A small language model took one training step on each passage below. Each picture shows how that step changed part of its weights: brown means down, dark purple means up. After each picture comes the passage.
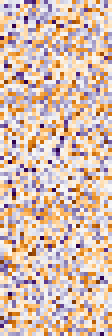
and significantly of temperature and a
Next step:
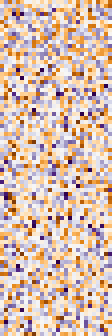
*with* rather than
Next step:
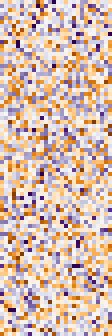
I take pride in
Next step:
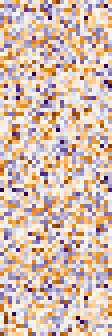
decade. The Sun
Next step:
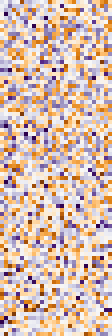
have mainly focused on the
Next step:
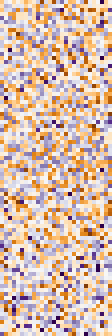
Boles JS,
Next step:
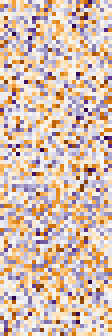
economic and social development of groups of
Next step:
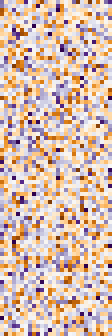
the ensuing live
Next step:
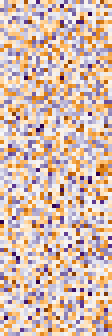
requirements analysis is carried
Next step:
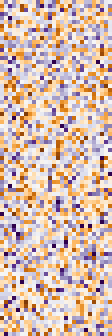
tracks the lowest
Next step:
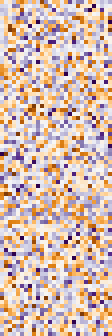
on Bruker micro
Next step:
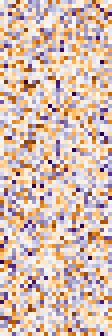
time with that of the reference
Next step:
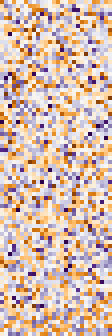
Spain ^c
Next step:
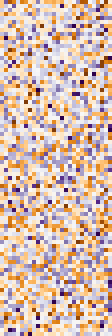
These results are supported by
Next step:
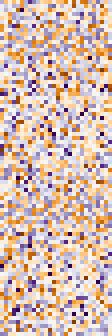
used in the program are shown
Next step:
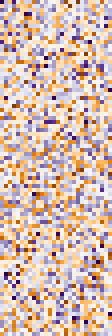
healthcare providers to improve
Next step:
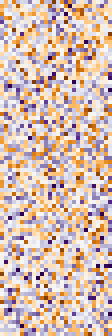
Rajasthan –
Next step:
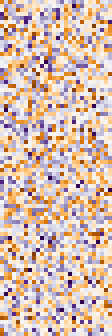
entrance, we only
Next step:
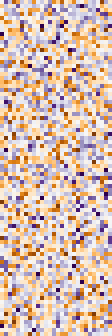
of the volume of the
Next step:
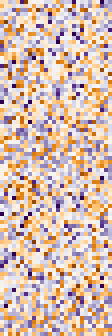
of uniform thickness
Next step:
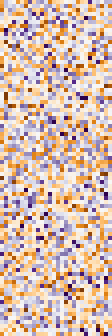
goals. Although
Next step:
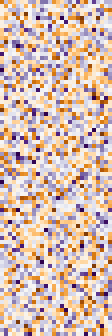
delivery Vaginal 12
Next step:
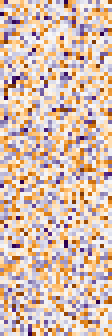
in Benue State,
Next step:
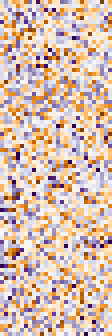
which causes problems in
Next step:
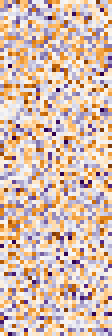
following indicators were noted:
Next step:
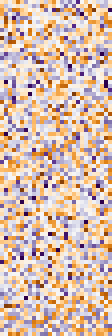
when the presence is, in
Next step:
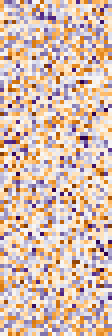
been present in 74 cities
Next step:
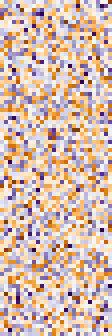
for DCB tests Fig
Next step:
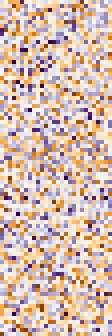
derivative and other
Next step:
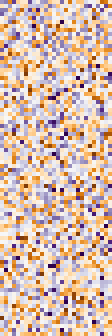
ensure respect of their
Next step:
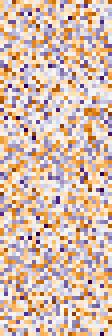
2020). In between these two
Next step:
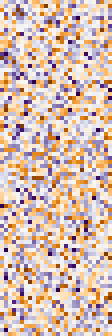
on social, emotional,
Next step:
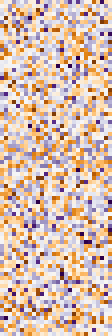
FEV ₁
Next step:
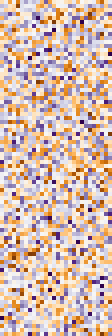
source that has provided the information
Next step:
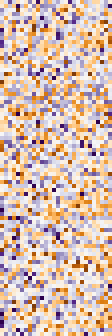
7 ± 2 months
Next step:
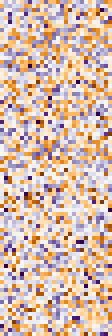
the institutions involved some of
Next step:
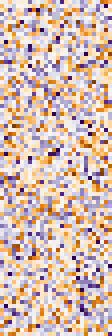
to ensure bidder
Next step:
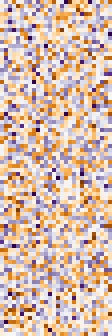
Studies have found that a
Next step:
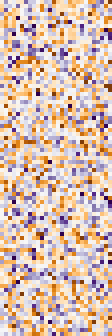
than for VCVs)
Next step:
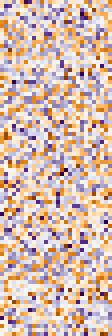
had to on the one hand,
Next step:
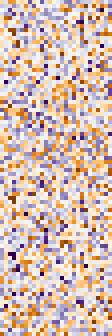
characters θ temperature difference
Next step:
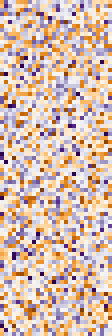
observed from this figure that
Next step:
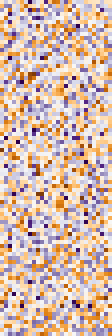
the social and regulatory
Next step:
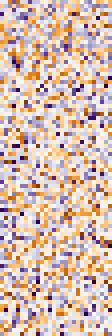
put in place to
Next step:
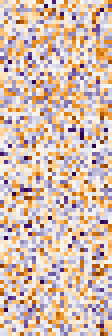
cannot be directly estimated
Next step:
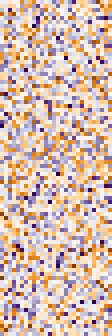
formulation, optimization,
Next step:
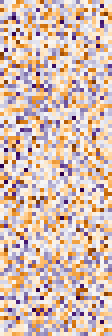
In essence, by
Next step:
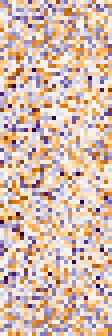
section. It should be
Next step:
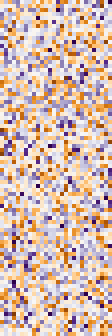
was led by the Lok
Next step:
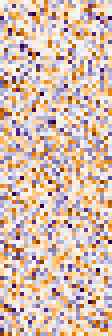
opposite sides
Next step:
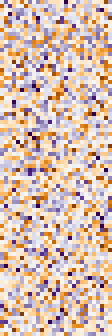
minimum cost. Future
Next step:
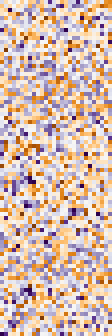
integrated diagnostics
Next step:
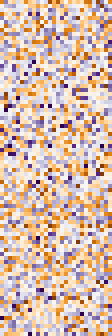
The project is structure in the following
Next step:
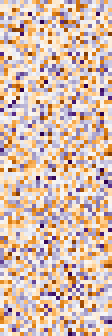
J Hinton, A
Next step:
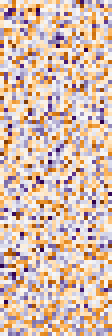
the core deviated from
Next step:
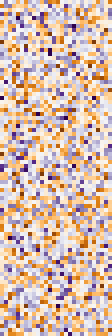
other way? Sorry,
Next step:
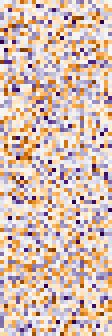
to study the fracture
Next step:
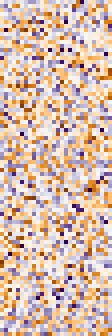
How does one locate an
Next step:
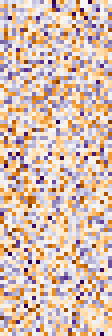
modulated instead of the
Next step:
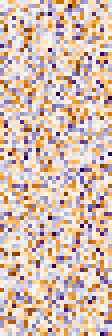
participant can obtain is:
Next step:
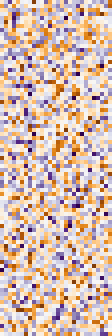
speeding up and the
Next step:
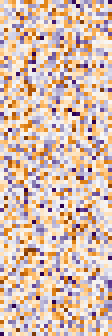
well-controlled systems
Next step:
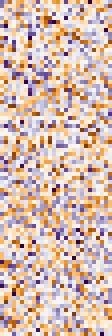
of the control plant development.
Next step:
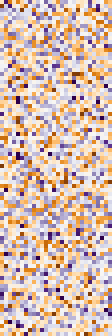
drug resistance
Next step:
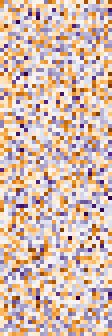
In contrast, the
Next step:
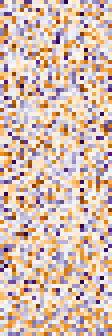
and the medial distal
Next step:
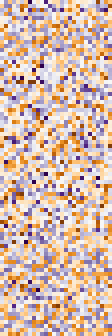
a loop with at least
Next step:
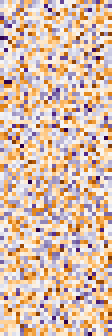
Financial Risk
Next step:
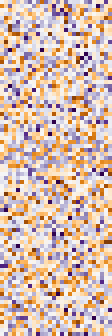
Earth for construction
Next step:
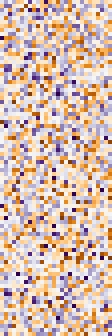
the publication's content.
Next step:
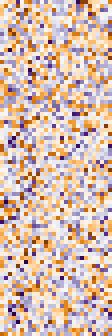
P450) family have
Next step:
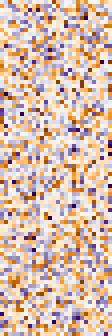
they can have a negative
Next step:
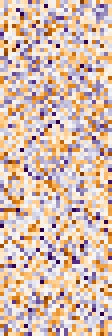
is evicted. If
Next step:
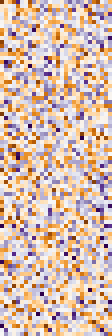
of which 32% of the
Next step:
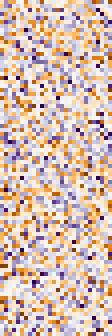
Body mass index
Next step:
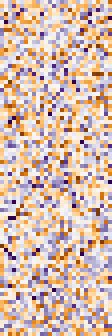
other grassroots
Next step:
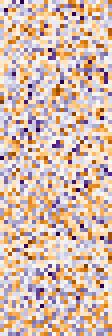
and output $e =
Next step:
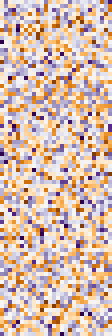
floating tests. The
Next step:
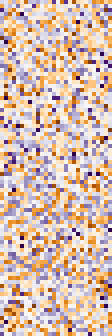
relation of B and G values
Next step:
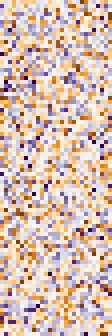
traits have been defined to
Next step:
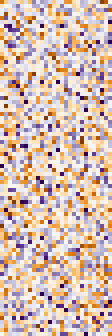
A, Sheinberg
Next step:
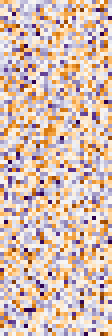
have radically changed the
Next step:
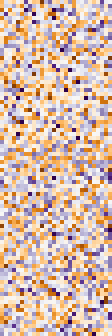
Coin Dealer in
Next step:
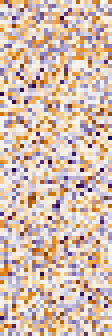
temperature, and then the temperature was
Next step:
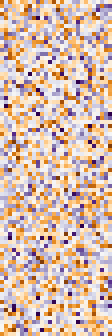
All respondents remained
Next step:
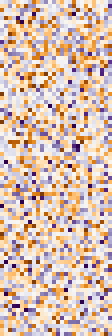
yellow$, and
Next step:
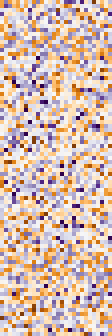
period under review, the members
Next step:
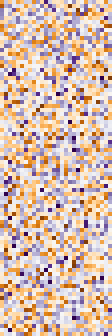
people's dependence on
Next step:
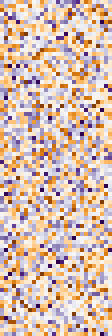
is the dependence on large
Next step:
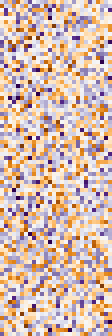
attack, dataset,
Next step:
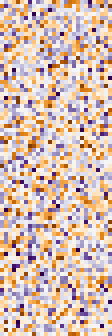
box plot. One
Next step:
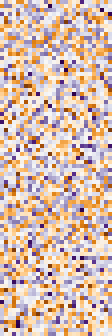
similar contexts.
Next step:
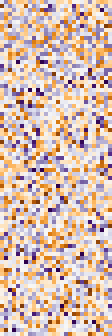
rpm for 15 min.
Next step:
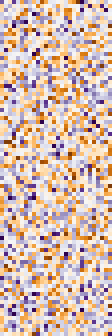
get into dialogue
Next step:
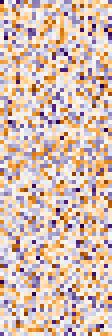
β -salts are
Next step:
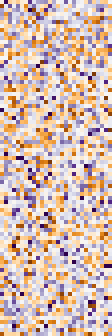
predictions. Note that
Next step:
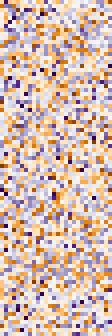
alkaline solutions,
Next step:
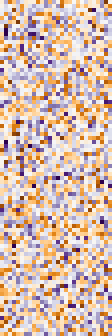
rules with each other. In
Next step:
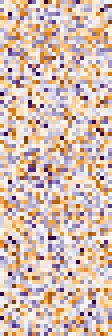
the so-called
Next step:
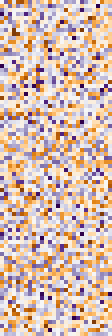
present communication describes determination
